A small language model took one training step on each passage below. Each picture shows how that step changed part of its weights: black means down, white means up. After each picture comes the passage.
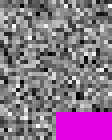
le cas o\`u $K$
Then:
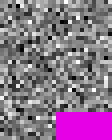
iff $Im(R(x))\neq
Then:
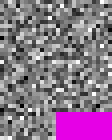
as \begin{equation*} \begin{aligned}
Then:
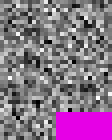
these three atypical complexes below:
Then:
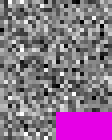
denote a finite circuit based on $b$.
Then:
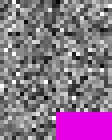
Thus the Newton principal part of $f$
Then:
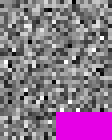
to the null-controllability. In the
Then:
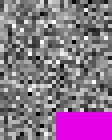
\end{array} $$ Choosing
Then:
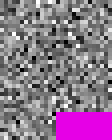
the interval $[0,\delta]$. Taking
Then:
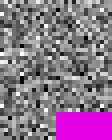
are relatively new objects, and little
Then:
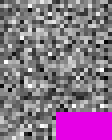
\quad \beta = 3, \quad \delta
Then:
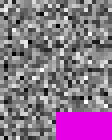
It turns out that $\phi$ is continuous
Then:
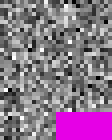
this algebraic condition we will call a Baer
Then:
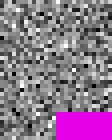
\approx 0. \end{gather} Condition
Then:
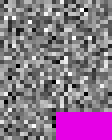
Brownian scaling dictates that time
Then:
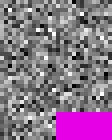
$H$-good actions for groupoids
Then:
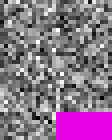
as he did not specify the nature of
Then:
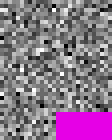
eventually a Sturm und Drang
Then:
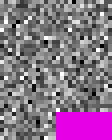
modified via a convolution with a Gaussian kernel
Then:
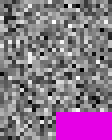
resulting bandwidth $\Delta f \approx
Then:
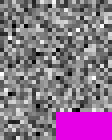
and the points lying on the chosen cone elements
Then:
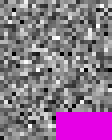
leads to the curves $Y_a$.
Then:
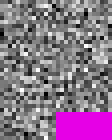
of explicit bound}, we only need to prove that
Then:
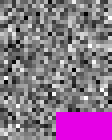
sequence. It is obtained from the recurrence
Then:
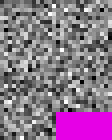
Sobolev spaces is the main tool on the
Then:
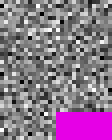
\end{eqnarray*} On the other hand, we
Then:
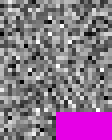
s_{2}; X)$-degenerate partition of
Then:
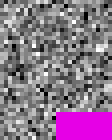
should change ``continuously," in the sense
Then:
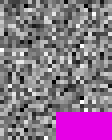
$(2+\kappa)M\leq N\leq
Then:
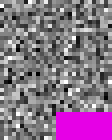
out that by relaxing the condition on the maps
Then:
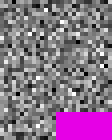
follows: after presenting (Section 2) the main
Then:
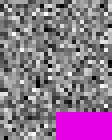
change from line to line. In the following we consider
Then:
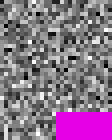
allows us to give a complete characterisation of
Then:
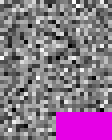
we give a precise definition of our LTs and
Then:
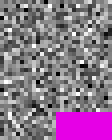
functions, which are defined by distance functions of convex
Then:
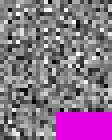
in any such sequence bigger than 3,
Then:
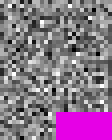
with some results in the case when $\frak
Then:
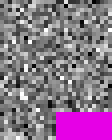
admit any bi-invariant metric. This property,
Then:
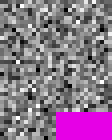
We are ready to verify the conditions of Theorem
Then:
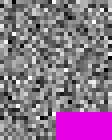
the GLME, we also note an algorithm based
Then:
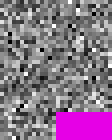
of $\tilde{K}_i$ corresponding to the
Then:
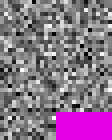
in $Z_F\langle g \rangle
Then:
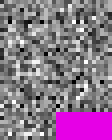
w) \rangle \, dn' =
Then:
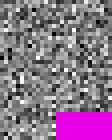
fixing the realizer of $P$ we
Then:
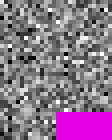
the background domain discretization we used mesh step
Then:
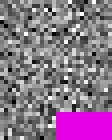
the other the sheaf $D_Y$ of
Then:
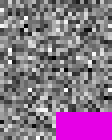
of $G^+$ recur before time $N$
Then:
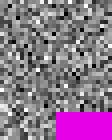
for $t$? If the answer again
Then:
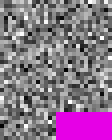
semigroup, counterexample}
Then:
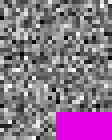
is to illustrate the error incurred by the
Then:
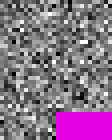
type $D_l$.} By the arguments of the
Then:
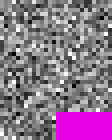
$\cS(\eT(C))$ in Theorem
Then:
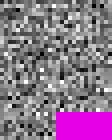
of functions in ${\cal F}(X,\omega)$.
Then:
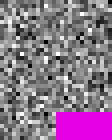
between eigenfunctions of the covariance operators defined by
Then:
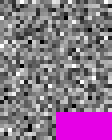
restrictions on the language imply that
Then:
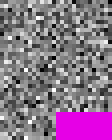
\ after time $t$ stands on the origin
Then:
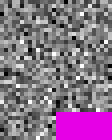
details). Clearly $\mathcal{H}$ is graded
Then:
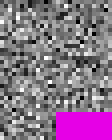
is said smooth if for $\forall p\in
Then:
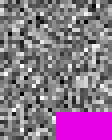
=p_1$ and $\displaystyle \beta=
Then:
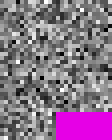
Def.2.1. The reason is that
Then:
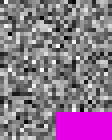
model \cite{AD} is constructed from a
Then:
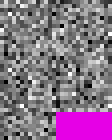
will be needed in our proofs. The
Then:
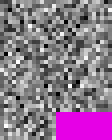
We give an outline of the proof here. To
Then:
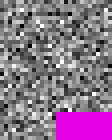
formula of the form \begin{equation*} \frac
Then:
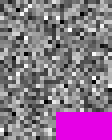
trust-region method. We propose a
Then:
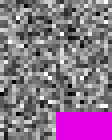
\demo{Proof} We will prove
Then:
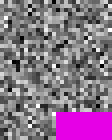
the Novosibirsk region. The
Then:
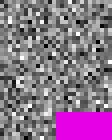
in $X$. We now show that $\Lambda$
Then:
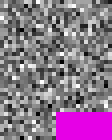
extra-tilable simplex of groups,
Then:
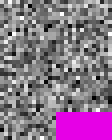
of managing perishable inventory
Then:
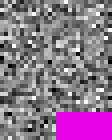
is also an isometry if we use on
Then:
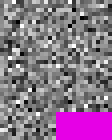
$\epsilon\in (0,1)$ such that
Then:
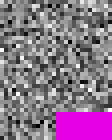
Teacher with respect to the kinds
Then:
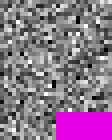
1 Introduction We consider the linear seventh order
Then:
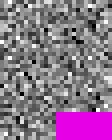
contains also the unbounded face):
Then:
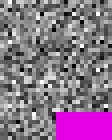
In effect, arranging the pieces
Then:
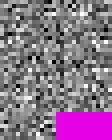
belongs to the solution set of Problem
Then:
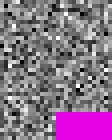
result is used in \cite{Ya} to
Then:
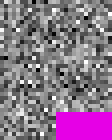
Puis on d\Žsigne
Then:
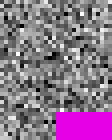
mask polynomials, a product-form can be
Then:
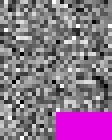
(2001). Critical exponent for two
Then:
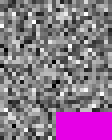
elementary move except that, for each
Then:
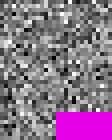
random field $X(\bt)$, $\bt
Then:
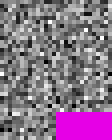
of the following proposition is left to the reader.
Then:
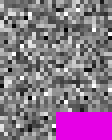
connected Lie group of isometries acting on
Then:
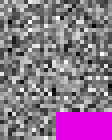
to address the spanning question for the space
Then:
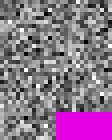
on the system of axioms.
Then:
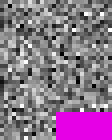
a $1$-dimensional ball of radius
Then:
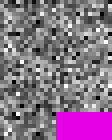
$c:f\mapsto c(f)$
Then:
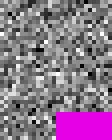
usually called the fundamental chamber in the
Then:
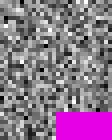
case in which $\mathcal{X} =
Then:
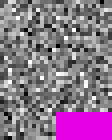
higher when applying this item rather than optimal
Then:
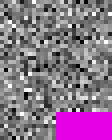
In a surface $M$, let $P$ be
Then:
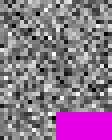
the definition of $V^{\pi}$ and the
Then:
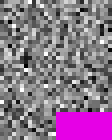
conditioned on $\InfoState_k =
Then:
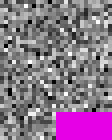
$E_{3}$. 4. The tangent line at
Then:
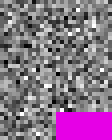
and conjugate points. \section{The cohomology of
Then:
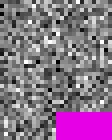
and let $M^*_{\phi}$ be the corresponding
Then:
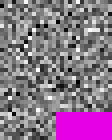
and such that for any $s\in
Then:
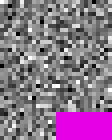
otherwise be indistinguishable from a
